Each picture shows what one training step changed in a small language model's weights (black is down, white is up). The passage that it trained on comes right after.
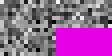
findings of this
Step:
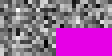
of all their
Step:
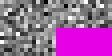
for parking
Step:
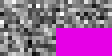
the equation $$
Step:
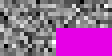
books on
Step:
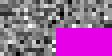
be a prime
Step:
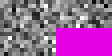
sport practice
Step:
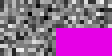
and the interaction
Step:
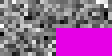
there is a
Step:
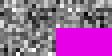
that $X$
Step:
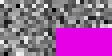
curve inside
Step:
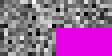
the scientific body
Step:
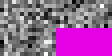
the receptors
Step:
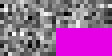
viewing them as
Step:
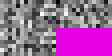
growth). Since
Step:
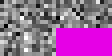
i) the
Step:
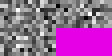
of motion
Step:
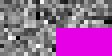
was used to estimate
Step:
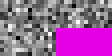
positive integers
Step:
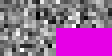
was obtained by
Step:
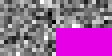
is running at
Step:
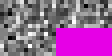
been developed in
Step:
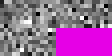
не только
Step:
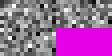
to educate them
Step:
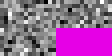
probable que
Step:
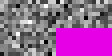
Thus, we are
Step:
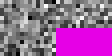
suggests a
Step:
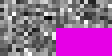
but the door
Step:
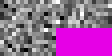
work, and
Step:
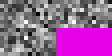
una situación
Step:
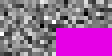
and FTIR
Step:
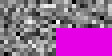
zone covers
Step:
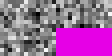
birational to
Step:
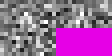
The proof of
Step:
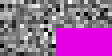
the primes up
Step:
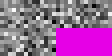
to the domain of
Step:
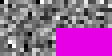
and we can regard
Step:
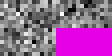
obtain that Case
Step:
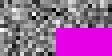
with $Q$
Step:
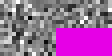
et jouets
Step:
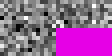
and protein
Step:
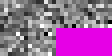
cursos de
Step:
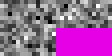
condition allows for
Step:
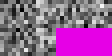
generación del
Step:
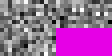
quandles and
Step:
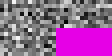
the principle of
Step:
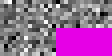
se estima
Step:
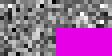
The Effect
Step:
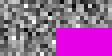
traits between the
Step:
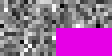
Tsao et
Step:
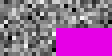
partners from
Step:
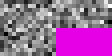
vector fields,
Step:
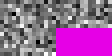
& Fixed
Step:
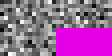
the following initial boundary
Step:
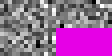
not exhibit
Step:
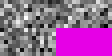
session, la
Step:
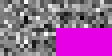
fan va
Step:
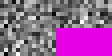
de atendimento
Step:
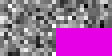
F = \infty
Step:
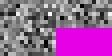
fixed on the left
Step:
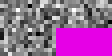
graph of the
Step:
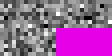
va davlat
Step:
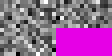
(a) and
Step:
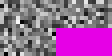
and development of this
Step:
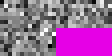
model realistically
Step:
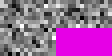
Research Article
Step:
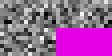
o que permite
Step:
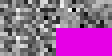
of cells that
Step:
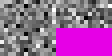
equal to an
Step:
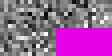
in the actual
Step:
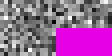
\max$, then
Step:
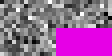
This crisis
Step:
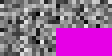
b) la
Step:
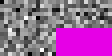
the current trends
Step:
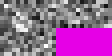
time steps.
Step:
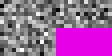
the images by
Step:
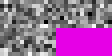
agrees with
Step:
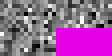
significado del
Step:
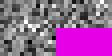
na construção
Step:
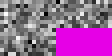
the sequel we
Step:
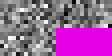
in addition to
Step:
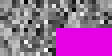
population being at
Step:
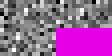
paper we present
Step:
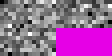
activation S.
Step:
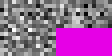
the application of
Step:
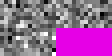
un espace
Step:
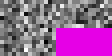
deixando para
